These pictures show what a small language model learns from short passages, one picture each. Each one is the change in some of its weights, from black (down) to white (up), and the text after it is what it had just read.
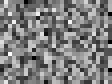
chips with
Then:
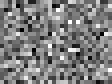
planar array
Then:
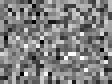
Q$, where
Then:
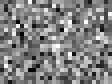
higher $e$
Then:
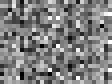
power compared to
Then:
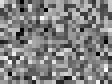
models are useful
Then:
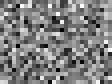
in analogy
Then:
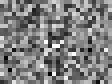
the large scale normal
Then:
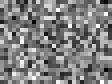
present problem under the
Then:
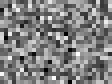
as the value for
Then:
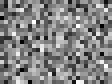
calculate the
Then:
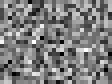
$S$ parameters
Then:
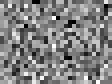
assume that we
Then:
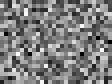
of such a
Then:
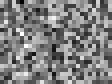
with the direction
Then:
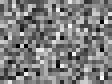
the axis
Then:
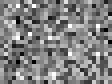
massed and
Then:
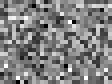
the brane
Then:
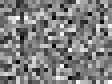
minimum of
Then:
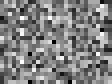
zero since the
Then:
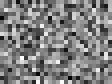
polarization data
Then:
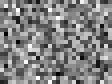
time in the
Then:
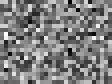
the way for
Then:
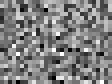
boundaries in
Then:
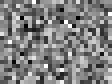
splitting function
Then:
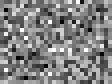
and $t$
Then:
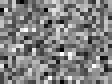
by the Center
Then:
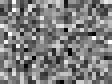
these words
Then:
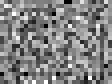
assumption could
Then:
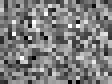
than 1 eV
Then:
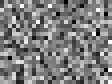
of galaxies}
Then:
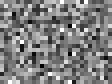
a transition at
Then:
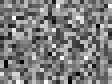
to a selection
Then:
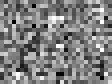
the low gas
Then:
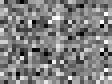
tensor field
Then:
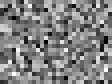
parameters of the
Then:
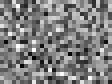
see each graph
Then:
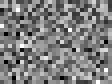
similarity analysis.
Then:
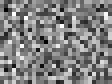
const$ which is
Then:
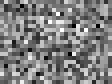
a modulated
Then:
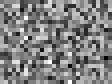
The values of
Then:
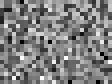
rates. This
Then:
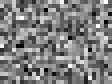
interactions of the
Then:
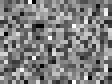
is to describe
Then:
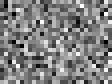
contribute a
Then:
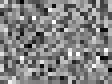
spectrum at the same
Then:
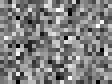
contrast to
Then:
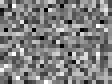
that characterize them
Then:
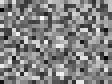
all of the
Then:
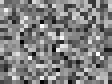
\text{ and
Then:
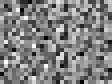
Although the
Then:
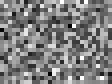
a recent
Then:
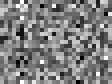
signals and the
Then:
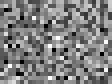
state is also
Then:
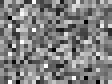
allowed functional
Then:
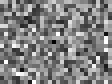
the MPCD
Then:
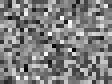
of breaks
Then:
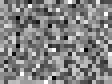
pure state
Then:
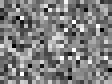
known about the
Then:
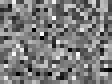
to optimize
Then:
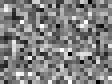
\rightarrow & p
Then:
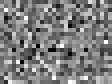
(i) The
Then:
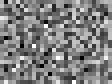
state, which
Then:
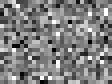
have \[
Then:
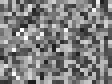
the characteristic
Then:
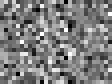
we verify
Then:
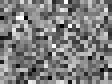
to express the
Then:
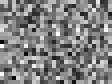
the notion of
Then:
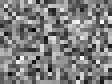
form factors are
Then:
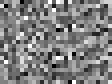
However, the
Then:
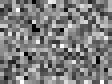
evidence that
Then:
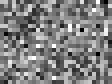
the latent
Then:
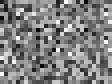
cerves the
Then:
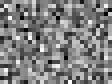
samples from
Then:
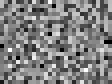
I, II
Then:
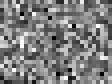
equally spaced
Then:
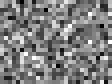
for finding the
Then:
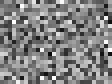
in Fig.
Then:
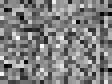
compressing it
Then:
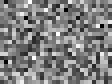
the search
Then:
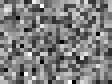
\bar a}
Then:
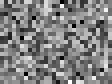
previous research
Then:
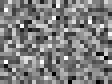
plane. As
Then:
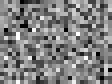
lhs can
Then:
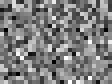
to the edge
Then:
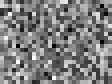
universe. In
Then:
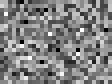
and TM
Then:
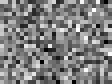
the above, we
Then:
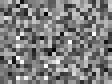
erasure of
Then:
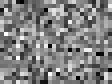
by comparing
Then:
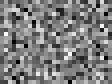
& Comp.
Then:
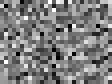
However, we
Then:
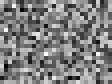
model as internal
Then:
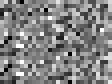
but also the
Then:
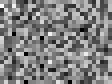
found that they are
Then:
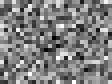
these, the
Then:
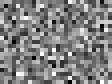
sempre di
